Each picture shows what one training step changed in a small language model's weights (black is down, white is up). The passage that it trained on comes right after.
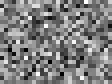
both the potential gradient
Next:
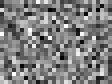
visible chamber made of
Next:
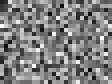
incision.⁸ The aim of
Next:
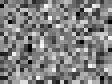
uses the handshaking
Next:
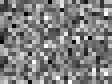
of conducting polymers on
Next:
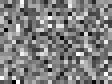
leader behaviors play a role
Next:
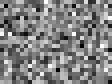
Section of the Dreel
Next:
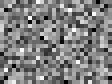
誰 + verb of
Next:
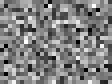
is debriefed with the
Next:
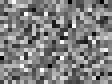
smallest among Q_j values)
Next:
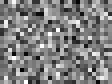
Every developed society and individual
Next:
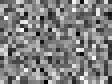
ratio vs frequency
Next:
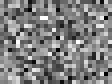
the Need for Evidence
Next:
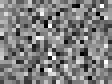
mind he narrates the
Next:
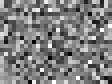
preponderance of
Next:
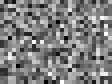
perceptions of emotion would
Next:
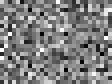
Improved lignin
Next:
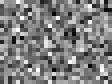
strategic and tactical
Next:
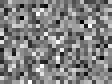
e-commerce fits with
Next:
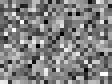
E treated group. This also
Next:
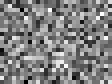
is justified by the
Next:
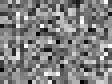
of the pandemic*)
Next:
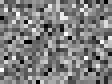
private blockchain
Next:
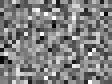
Making” does he provide a
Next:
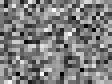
about the identity of a participant
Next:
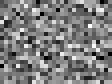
lets service agents match
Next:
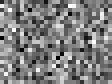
studies. The evidence suggests that
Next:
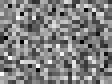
10" Available at
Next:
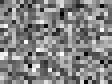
package currently has three
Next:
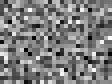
environmental disputes.
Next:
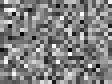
is accompanied by a
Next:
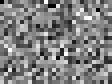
evaluated using Mauchly's
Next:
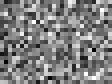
institutional culture in terms
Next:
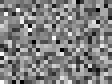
complex system. Now the
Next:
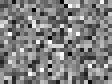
similar genomic structure, which
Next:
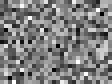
exhibiting a higher
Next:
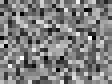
this group. As shown in Table
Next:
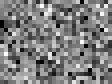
or style during the
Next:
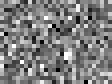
of structure: declarative
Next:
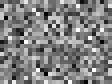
staining; magnification
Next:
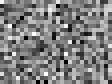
or Publication in any
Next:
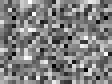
of a forging was established
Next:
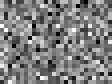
have simple background.
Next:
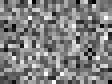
“ICES Code of
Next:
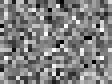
(IT) rich and
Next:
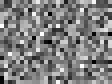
learning approach was not tested in other
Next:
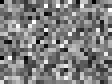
bridge the advice
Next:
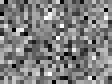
on global health and life
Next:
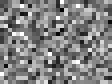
this context, in this study, by
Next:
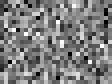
[3]. The classical models
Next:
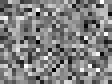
book "Apology" into
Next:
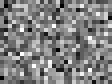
appealed to my
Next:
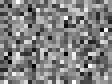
important values would be urban
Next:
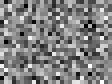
robust role in state
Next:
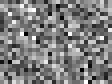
resource efficiency under optimal
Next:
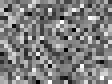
barium ferrite and
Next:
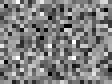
the base of cashless
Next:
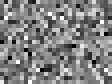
in patients with unresectable
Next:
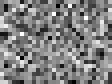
which, with a defined
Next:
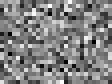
addition of freeze dried
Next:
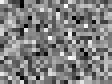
pass started when there was
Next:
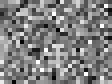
Watling, J.,
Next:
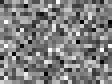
States, Japan,
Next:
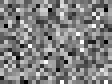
fraction are entrapped
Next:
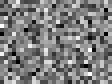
provisions according to which local
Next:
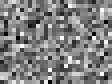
relevant way for young
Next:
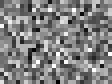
Abstract In this research
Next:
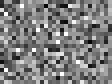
sectional drawing. This
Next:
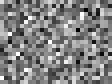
established certain theorems.
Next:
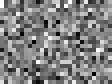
formulate the resource management of
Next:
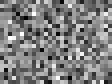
to technology, i.e.,
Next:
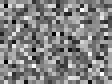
approach for the adaptive
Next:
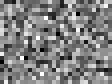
his residence was still at
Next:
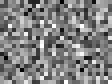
individuals' knowledge about institutions'
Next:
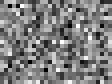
M. Rosa, U.
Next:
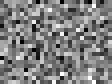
The student's mastery
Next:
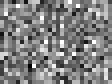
actions (14 items).
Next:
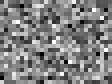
solving diagnostic issues
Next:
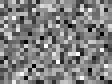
ameliorates the
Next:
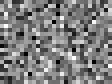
are given depending on the policy
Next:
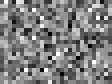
mass (Da)
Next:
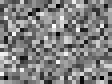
deployed across a variety of
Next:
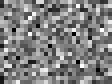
Vatican Council
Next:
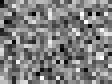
of Anaesthesiologists
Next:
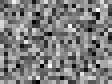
Online Marketing
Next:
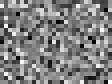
their actions. Each expert
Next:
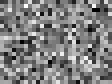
Jay and Drivas,
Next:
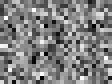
33 are as follows:*
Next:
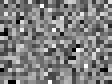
is why the optimization of
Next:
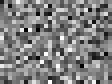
a few informal
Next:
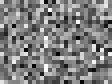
performance in colleges of education
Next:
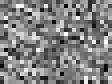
Finally, for comparison
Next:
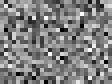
Europe, legumes,
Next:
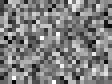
to implicit trust models.
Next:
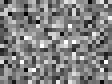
Climate Action and for
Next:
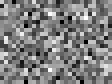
cause pityriasis
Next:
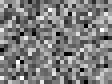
and minutes of an
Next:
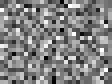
observation, interview, and
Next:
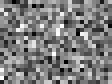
records, healer's
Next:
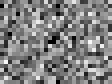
has been proposed for on-site
